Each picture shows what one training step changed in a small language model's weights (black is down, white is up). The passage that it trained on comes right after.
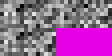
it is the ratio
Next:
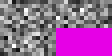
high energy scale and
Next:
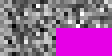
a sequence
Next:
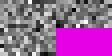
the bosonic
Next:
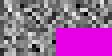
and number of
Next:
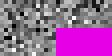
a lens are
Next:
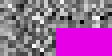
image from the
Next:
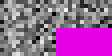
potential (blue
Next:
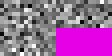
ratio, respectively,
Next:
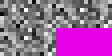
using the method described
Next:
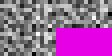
by another
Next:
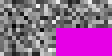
a Hedge
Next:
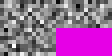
of the following
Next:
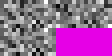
to stronger
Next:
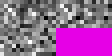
This transformation was
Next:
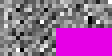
types of
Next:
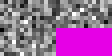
where the real and
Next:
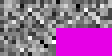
of the polar
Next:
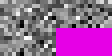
Physics, The
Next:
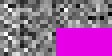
For instance,
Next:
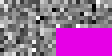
just has to
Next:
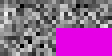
is almost
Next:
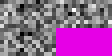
is the Mel
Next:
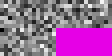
correspond to the
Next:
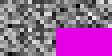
the total. The
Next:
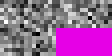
HI and
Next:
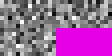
cast in
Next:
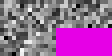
of such a
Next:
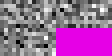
by a factor of
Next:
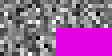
$M$ can
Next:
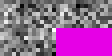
is decomposed
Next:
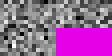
this case the high
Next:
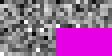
for the first
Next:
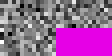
is smaller than
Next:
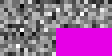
the LHC
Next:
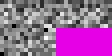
we aim at
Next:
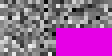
block corresponds
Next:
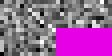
$M$, where
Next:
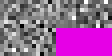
BCC and
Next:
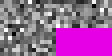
the FIR
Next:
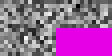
the data due to
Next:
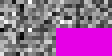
Since the
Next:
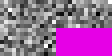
Shift back to
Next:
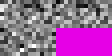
are drawn
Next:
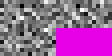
and J.
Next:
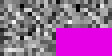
and the associated
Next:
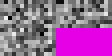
extend the
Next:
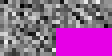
is feasible
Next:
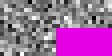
velocities in
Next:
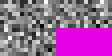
to rate variations
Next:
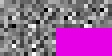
region size predicted
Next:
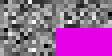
reason the
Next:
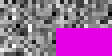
also see that the
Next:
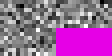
from RVs
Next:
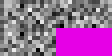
of the neural
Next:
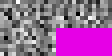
might be
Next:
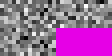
values of $
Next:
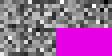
the integration
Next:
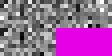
corresponding to the
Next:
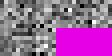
ones used in
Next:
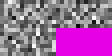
of flares
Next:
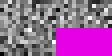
both amplitude
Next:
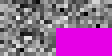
are actively
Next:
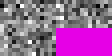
depends dynamically
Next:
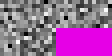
main text with
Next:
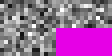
curvature of
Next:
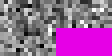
may show that the
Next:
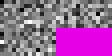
$k$ are
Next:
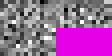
pressure at
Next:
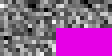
stray light.
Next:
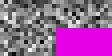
following lemma
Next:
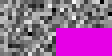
it might
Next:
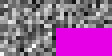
above provide an
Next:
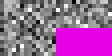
of OH,
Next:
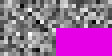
of observations of
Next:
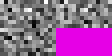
considered. In
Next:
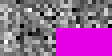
polarization is
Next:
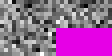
do not change
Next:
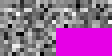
et al.
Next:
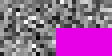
phase slope
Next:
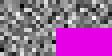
and blue
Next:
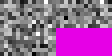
to determine an
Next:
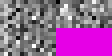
control infection
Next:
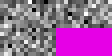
exponential potential
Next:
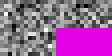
is a much
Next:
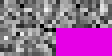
on the mechanical
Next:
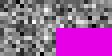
on tori
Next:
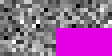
in Horner
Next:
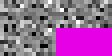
+ 2\delta
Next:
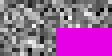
continuum limit for
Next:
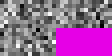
In the top
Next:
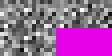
methods for
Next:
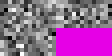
observe that
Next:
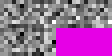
the incoming
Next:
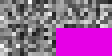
the two runs
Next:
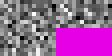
This diameter
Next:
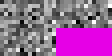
force constant
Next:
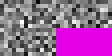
rate in units
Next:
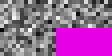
We consider the
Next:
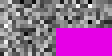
not split,
